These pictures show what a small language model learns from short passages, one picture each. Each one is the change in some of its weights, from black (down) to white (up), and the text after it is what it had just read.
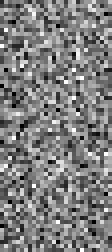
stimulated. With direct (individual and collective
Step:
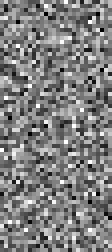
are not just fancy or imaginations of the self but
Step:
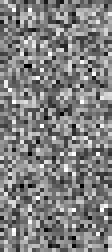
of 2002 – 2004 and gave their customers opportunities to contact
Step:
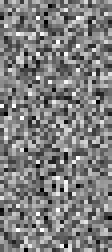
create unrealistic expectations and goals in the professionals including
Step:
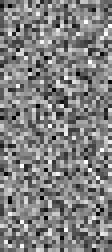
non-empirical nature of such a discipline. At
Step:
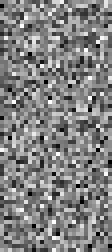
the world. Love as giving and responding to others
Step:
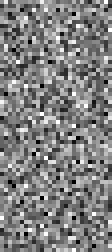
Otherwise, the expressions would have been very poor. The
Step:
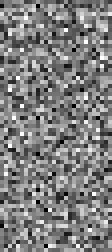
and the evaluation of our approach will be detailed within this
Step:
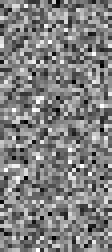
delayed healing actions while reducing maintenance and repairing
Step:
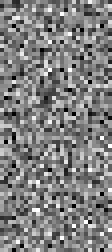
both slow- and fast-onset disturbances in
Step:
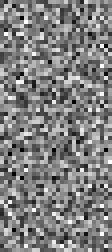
social media influencer endorsements and Instagram
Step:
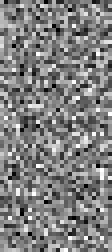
introduced a wide range of data quality dimensions involved in ML approaches
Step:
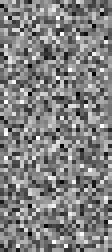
can offend the addressee, or indicate
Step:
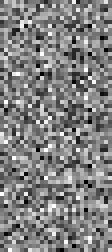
practice and are important because there are a number of optimal control
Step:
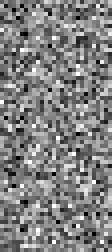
treatments. Figure 1. Sample Product developed.
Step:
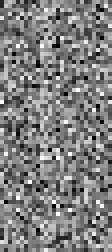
signal frequencies from Vedic chantings are compared with frequencies
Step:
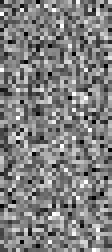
N.m T_{mc} maximum cogging
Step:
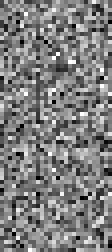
in meeting the current schedule in an energy efficient manner.
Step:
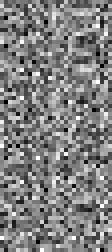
ENVRI-Hub NEXT
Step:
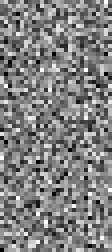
write in her diary a week after her initiation into
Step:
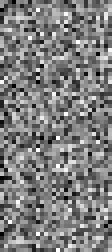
plays a great importance in a human's life. The focus
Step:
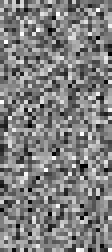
hardware issues, etc [1]. As a result,
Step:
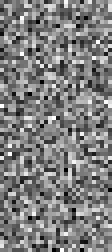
(see under compounds) Nominal suffixes:
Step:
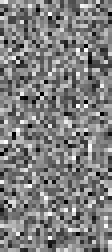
consistency alone cannot be the motivation of actualization. There seem
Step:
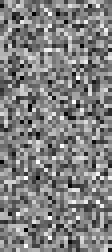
observation equation of unit weight, one obtains the modified normal
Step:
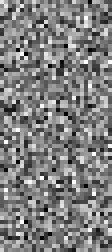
type of delivery is ocuserts, which are designed
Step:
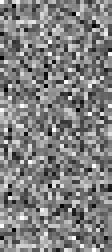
expeditions were conducted across nearly all regions of
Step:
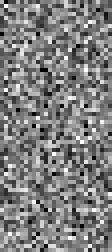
and the whole was refluxed for more than 2
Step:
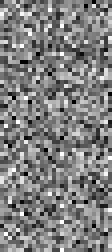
LAS results reported in §4 (in Figures
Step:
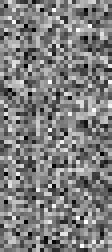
Student Research Committee, Zabol University of Medical
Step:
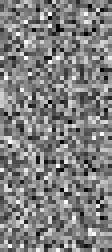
A central reason given for the establishment of such a
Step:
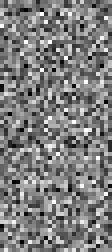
for a monomodal size distribution that resembles what
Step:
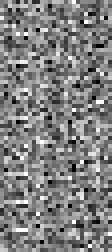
була основною
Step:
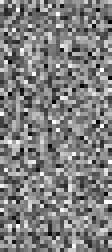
heritage, which includes both material (tangible)
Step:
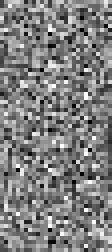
respondents have low levels of disposable income but almost 80%
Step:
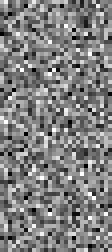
it illustrates that labor migrants were seemingly kept in
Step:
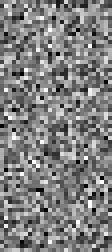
integral to the performance of the piece. But unlike
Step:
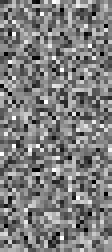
Time End Time Event Height (s)
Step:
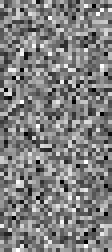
of chronic lateral epicondylitis. It effectively
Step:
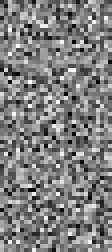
highest, Gradient Boosting regressor has
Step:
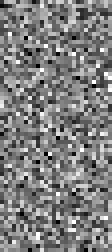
others at same time if it feels that client has ability
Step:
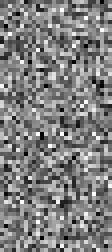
in order to investigate the major triggering factors that
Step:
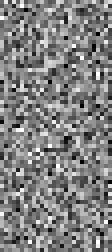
classical contraction theorems, including those of Banach
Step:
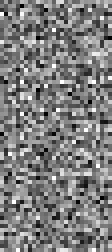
in the Higher Education Sector 2017 - EE:
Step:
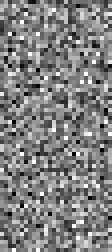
near about 5-10 min. It was followed by
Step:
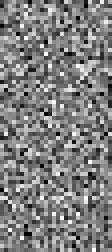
to check the correctness of the declared crop type.
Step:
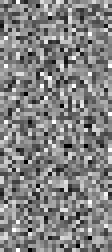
if there are certain ecological and socio-economic benefits of sustainable
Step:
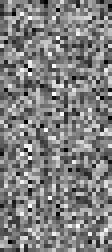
Barito Kuala Regency, South
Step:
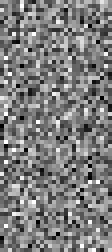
[4] while endemic Kaposi's
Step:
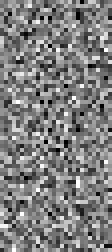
Figure 70 and Figure 71 show a few of the obtained
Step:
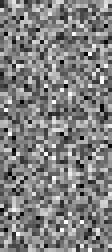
information-geometric design. Future work will expand evaluation across
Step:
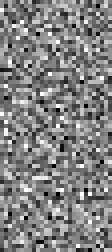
°C were weighed into a beaker and
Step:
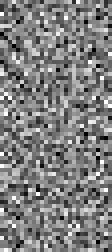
employ Propensity Score Matching to assess the impact of
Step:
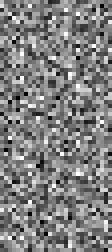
(NFHS-4). India Fact
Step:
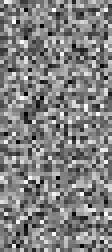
Indramayu Regency, West Java,
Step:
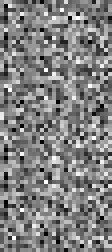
Autonomous Transportation Systems GTFS General
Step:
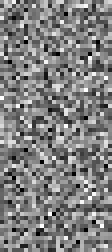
parameters from the machine response. Indeed, given the measured
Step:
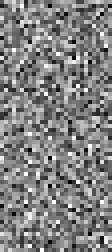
curricula tailored to various frontline responders
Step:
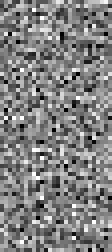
was found in the excerpt; one of the reference
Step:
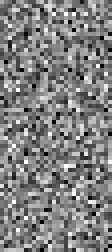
For more than two centuries they had business contact with
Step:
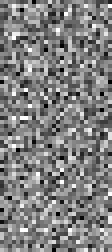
Beloved Family Who always inspired and
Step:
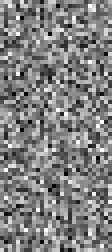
germination. From the amounts of acid hydrolysate amino
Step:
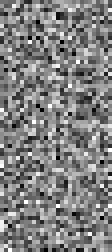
Marie Rogerson Catherine
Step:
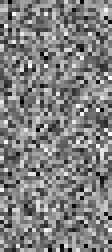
fabrication of complete denture prostheses using the
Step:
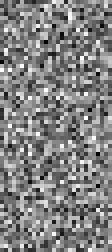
alert message, then periodically send it to
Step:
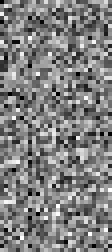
is a small world. The images in Abdulla
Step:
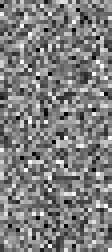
the advent of data mining systems which have given rise
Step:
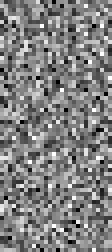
recently-completed research projects (e.g.
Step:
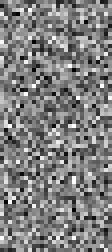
is not clarified about the relation between a
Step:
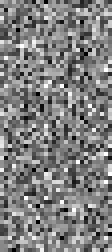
mortality as well^{2,3,4}. The
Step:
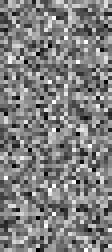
An automated version of the CASP-4
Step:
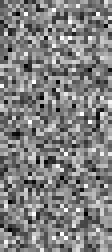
in Ammonia for two (2) times 10.
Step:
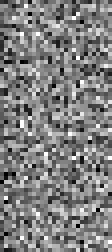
Expansion, Cubic Congruence,
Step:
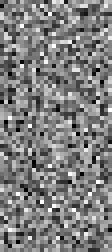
the human-nature relationship is predominantly understood in
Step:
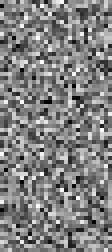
the surrounding society has become actualized. In specific pedagogical
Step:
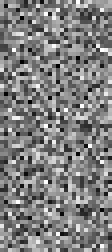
Rank Journals Publications 1 JMIR Human
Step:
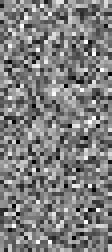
the students' large number in distance learning. 2.70
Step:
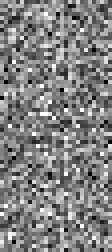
adolescents; - Compliance with international journal standards.
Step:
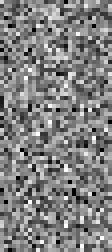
The first Hi-Fi prototype was developed with
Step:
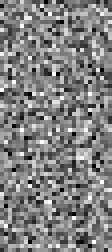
the early 1970s, as a significant forecasters of
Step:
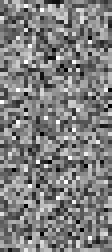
taking into consideration both students' needs and a period during which
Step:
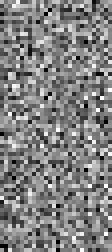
ironically interprets homely archetypes.
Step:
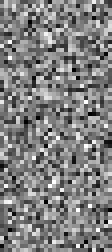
stress at maximum load is 40.35MPa and we
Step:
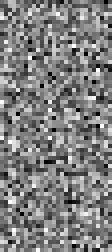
has been focused on various routing protocols for multi hop
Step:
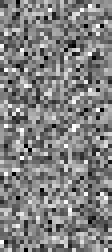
demands, factors such as strength, speed, agility,
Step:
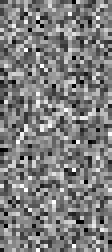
over verse running-window widths and
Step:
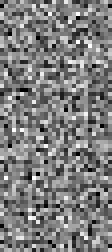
the small cell can enhance SE significantly with frequency reuse and
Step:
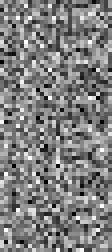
the ratification of Sudan on the agreement between both
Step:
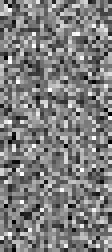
of fuzzy c-means (FCM)
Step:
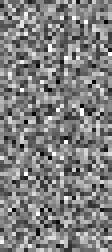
and yielded important technological innovations that have permeated through
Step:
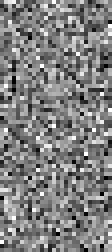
thermodynamics can interpret atomic-scale
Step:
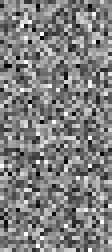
and realisation of ideas in land art projects, in
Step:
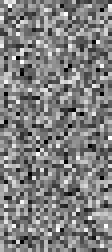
absence of flexible legal stay options and individual regularisation mechanisms leaves
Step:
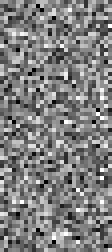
parents on the engagement in science related activities can be observed.
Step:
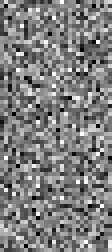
Data's were analyzed using SPSS 17.0 3.
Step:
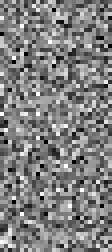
reinforced plastics have been reported in the literature up
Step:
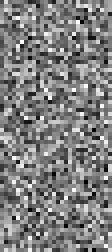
and of a certain damage if $DI > 100$. These
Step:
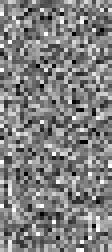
due to increased WTGS or wind power plant
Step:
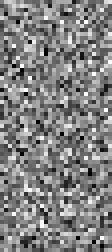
parents for their continuous support and motivation. Their financial and moral
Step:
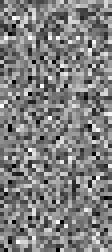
and Warr (2011) show that the
